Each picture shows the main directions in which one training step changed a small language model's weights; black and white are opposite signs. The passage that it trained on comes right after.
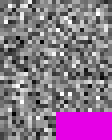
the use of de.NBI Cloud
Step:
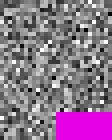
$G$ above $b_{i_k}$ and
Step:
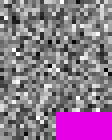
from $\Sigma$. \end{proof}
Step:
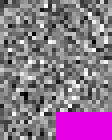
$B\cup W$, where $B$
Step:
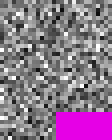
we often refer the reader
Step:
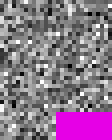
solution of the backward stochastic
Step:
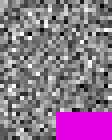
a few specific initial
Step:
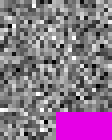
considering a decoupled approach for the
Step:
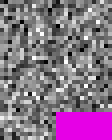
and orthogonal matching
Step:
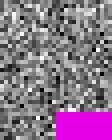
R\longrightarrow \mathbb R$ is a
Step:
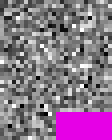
the other spaces $\Mteffpt$ are
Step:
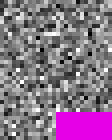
the class of rings with the form
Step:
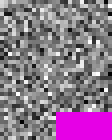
$c > 2,$ eventually and for
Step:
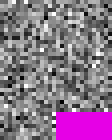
\cdot T_s \Sigma \in
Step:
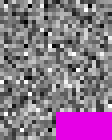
\ref{fig3}: \noindent {\bf C1
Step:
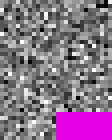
these design problems into geometric programs and
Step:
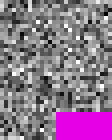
4D Dyck triangle.
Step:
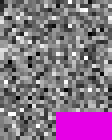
the functor $j^{-1}$, the exact sequence of right
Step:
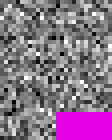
supplement for the existing results on some bounds
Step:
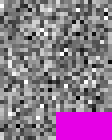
finite length. Because of the definition, there
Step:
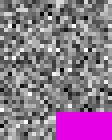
it is again enough to work on the
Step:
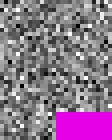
examples in this paper. \medskip Grid
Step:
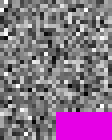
derivative, and $R(x)$ is a
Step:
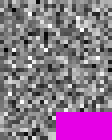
obtains \bq\label{53e}
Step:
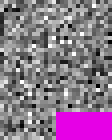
may assume that $y_{2}$ is not
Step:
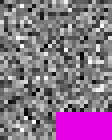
\emph{J. Combin. Theory
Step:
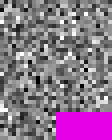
state the details of our main results, we
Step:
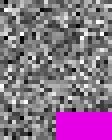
that $H(x,f)$ coincides
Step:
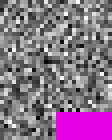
in Section~3. We recall that
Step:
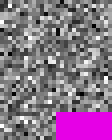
и произнес
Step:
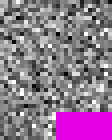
the trivial log structure. We explain that
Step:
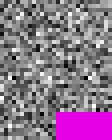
states. It is not difficult to see
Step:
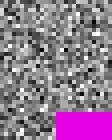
program for Ricci flow as an approach
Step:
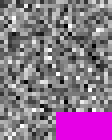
m$ as given in Corollary 3.5. We
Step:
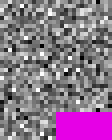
step $n=4$. For this step we
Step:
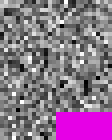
$Y'$ if possible. In this case, the
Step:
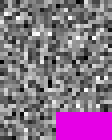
the associated elementary curve (in green). The
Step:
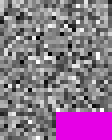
the value of $\rho(3)$, we use
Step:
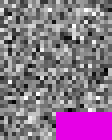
element in a standard parabolic subgroup
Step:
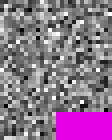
originally defined by Bollob\'as
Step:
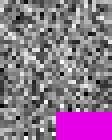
recovery from under-sampled
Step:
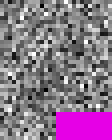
as explained for Maxwell\rq
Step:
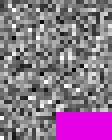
dispersion of the ISE is large.
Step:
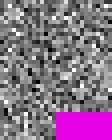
adapted for optimization problems in
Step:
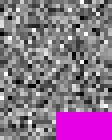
continuous functions $f$, $$\bE \left[
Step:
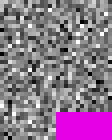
ordered index set and for each $i\in
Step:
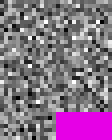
as a stand-in for the local manifold structure
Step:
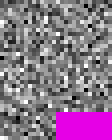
\begin{defi} A cyclic plane
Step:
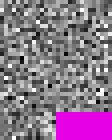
PSC-CUNY grant number
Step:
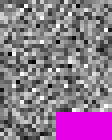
e}$ is stable. Let $u\in
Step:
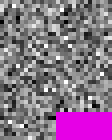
measurement $ b_{(i)}\approx
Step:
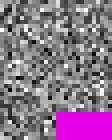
self-adjoint. \item[iii)]
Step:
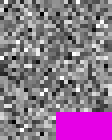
results. In fact, VM-PG
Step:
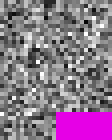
\log n + \log \log n +
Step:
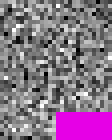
deduce this from the case $\omega\equiv 1$.
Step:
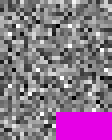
{\em second quantization operator of}
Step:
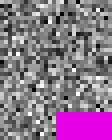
using an analogous argument with Fox
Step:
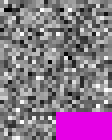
that $d(G(N))\geq
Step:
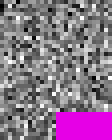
denoted in column 1, starting
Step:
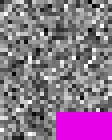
whether $\nu(H)\ge
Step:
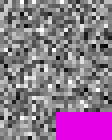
from (\ref{A12_residues})
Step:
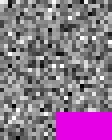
of toroidal blow-ups.
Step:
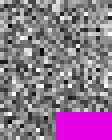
the multiprocess solver continues to
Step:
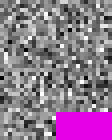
this topic is under preparation. consistent,
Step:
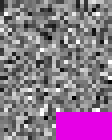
the vertices of $R_6$ such that
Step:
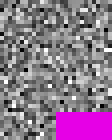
arbitrary dimensions by studying
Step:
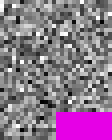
mapping $\nu$ of the space $C$ by
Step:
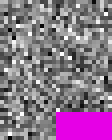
$\omega\geq 0$ frequency.
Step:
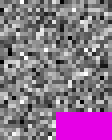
lemmas will be used in the proof of Corollary
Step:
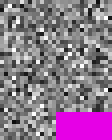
value read by $p_i$ in
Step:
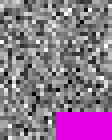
$f$ as sending the amount
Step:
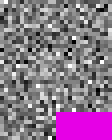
from $Q_j$ to $P$. To
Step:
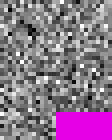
from the $H_i$-admissible
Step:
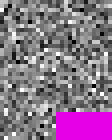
generating function of $q_n$.
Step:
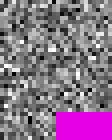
is easy to see that for every
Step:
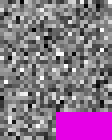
to degrees of truth. For a
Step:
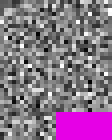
$I_A$ be the indicator function of
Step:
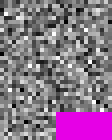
the diagram of varieties:
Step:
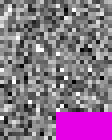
already claimed a maximal
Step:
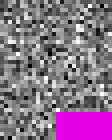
in one quadrant. See Figure
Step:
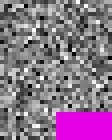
evaluation of an infinite-range integral, which
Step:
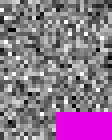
particular we prove certain inequality which will be of
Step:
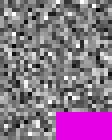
\pexper \Big( \gamout \,
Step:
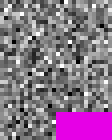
J{\o}rgensen recently in
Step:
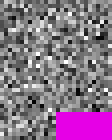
3$, similar to the above Case $2$, we
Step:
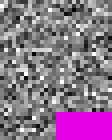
can say that the union of disc bundles
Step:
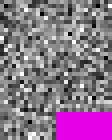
since the reverse embedding fails,
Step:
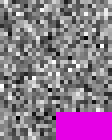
of (\ref{3:ode}) uniquely
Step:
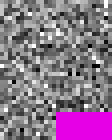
the literature. We need the strong parameter
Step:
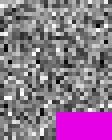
$\hat X$. Since $m_1$ and
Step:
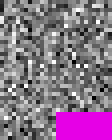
one must find the right geometry on an open
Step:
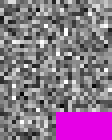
To the best of our knowledge, there is
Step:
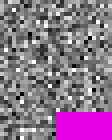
Lyapunov stability of the
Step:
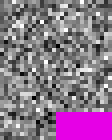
%\subsection{\lg Time step
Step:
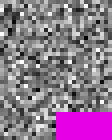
+ f(b)$. \end{enumerate}
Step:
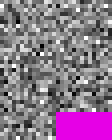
system (2.1). Furthermore, the
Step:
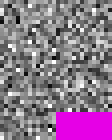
where the loss to be minimized is a
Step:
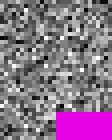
EM algorithm to obtain the parameter estimates for the
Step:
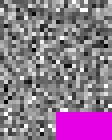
and some generalisations in \cite{tel}.
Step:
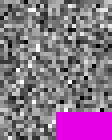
an exact sequence $0\To N\To
